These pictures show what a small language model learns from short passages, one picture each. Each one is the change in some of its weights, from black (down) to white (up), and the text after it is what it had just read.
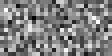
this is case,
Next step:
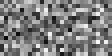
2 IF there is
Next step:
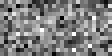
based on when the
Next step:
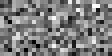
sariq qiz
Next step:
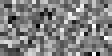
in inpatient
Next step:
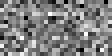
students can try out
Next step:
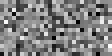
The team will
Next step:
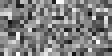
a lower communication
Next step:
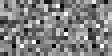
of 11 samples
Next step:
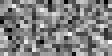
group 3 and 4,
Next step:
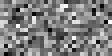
while Haptic
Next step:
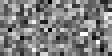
with groups of
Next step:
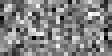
OA Standard
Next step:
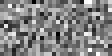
or Outer
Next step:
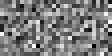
loss observed on
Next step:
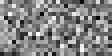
Itabuna –
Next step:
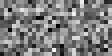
workers³ have,
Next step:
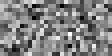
e mortalidade
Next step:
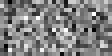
Turaeva ,
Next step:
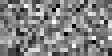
expand their
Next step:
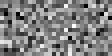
mère du
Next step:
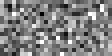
2nd injection
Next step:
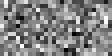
an important component
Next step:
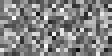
for employee
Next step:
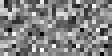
figures, to
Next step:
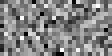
blooming our
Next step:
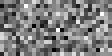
campo, no
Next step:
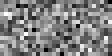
the same value at all
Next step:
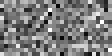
- Sumanti,
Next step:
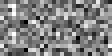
management of waste
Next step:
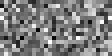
metodlar va
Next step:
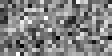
de la piel
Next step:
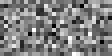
ipak mato
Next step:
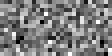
impune cel
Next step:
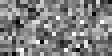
give the equations
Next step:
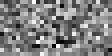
to conserve
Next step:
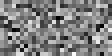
been created to
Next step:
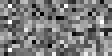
during larval development
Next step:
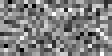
and one year or
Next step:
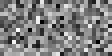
conditions. In
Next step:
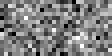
experiments determining
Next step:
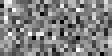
Studie auf
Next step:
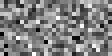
range. Figure
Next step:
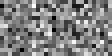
other thermal
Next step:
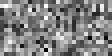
Dank gilt
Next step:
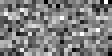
participated in the
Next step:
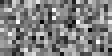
Table 9 show a
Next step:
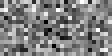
(SC1 to
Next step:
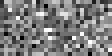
of the HD and
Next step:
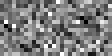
них нет
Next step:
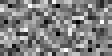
albumins or
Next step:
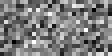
como la necesidad
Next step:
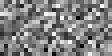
past inputs
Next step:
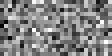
para que alunos
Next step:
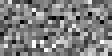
pessoas com
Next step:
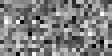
applied load
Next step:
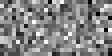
tanto com a
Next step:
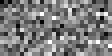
encontro ao
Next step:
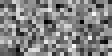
execution of
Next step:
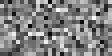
Behavior and
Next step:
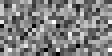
develop models by
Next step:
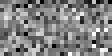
illustrates the
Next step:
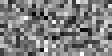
de passages
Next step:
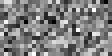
sostenida en
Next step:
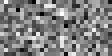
a young work
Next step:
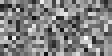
to IV, The
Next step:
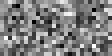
and preventive
